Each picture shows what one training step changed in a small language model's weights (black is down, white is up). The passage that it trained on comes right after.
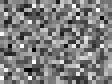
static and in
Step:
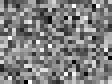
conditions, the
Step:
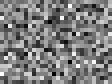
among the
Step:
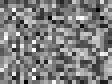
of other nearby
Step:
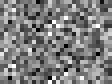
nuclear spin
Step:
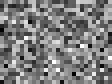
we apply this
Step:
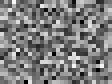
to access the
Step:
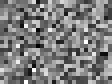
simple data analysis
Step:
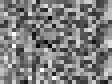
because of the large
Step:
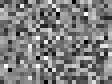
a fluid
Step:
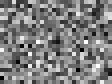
the question
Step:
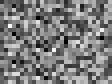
could be detected
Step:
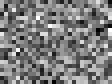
to Uri
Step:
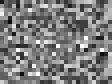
that it is a
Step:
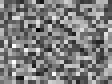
efficiency of
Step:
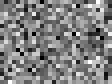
specific example for
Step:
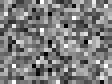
Flare of
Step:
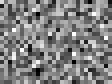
The dotted
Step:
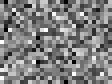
and FCC
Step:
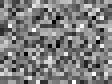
up in different
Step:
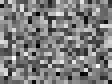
where the dot
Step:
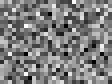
settled into
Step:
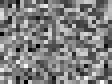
that in this case
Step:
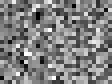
The latter
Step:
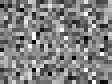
this simulation:
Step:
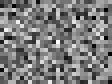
series are
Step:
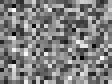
they are derived
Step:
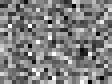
ranges and
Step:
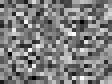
$t \sim
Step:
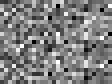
from hard
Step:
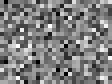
features associated
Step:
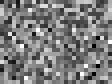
that deep
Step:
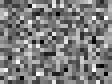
(for a
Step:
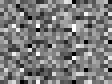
coordination network
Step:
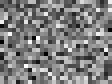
this work, we
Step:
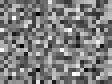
low energy scales
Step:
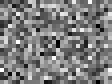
is a complex.
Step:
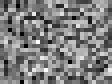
circuit has
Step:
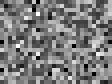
observed discy
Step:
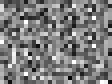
condition that the
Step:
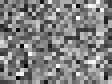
specific origin
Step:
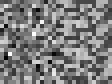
Pause in
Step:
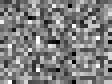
according to
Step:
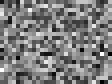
that even in a
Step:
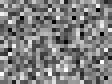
would one go about
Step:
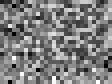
was supported by
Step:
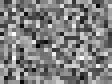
effect of the
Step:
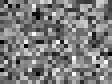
RLS &
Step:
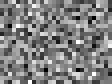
the absolute
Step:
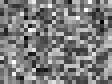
means of
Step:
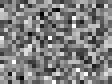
a function of the
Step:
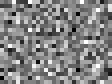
the final
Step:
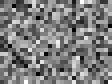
are used.
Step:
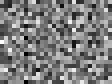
bounds on
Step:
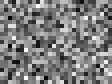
spite of the
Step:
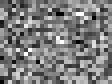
can contain
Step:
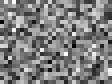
the Full
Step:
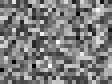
the main type
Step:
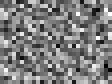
for the amplitude
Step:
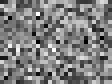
paper. So
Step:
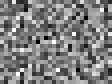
perform the usual
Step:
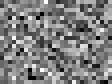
of weight
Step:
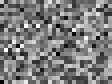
black hole
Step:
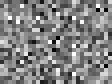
a floor
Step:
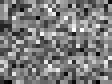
is present but
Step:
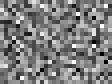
and absorption
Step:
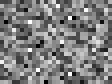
theory. The
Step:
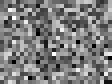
thereby taking
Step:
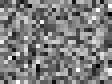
the Type
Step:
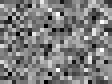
Y. and
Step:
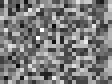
be better
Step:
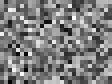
momentum, and
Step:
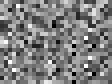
atom to
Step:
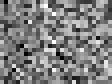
and AGB
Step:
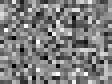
if a user
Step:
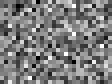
over such effects is
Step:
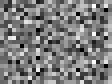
operators method
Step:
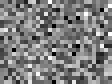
a node,
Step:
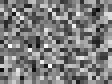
and the sample surface
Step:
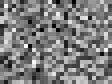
We outline the
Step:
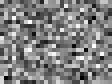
density function of the
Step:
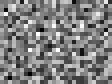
independently of
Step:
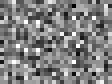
evolution of
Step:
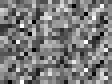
\item It is
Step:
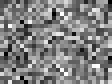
fainter and
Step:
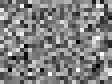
the great
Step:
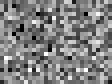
ratios found are
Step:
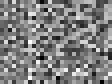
only two independent
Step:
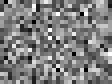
BCS theory
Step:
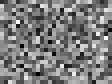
to operators to
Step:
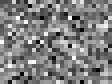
generated variables
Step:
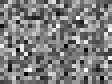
model suggested
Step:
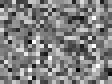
the different elements
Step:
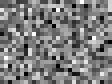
an observer
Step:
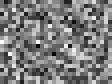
effect in the
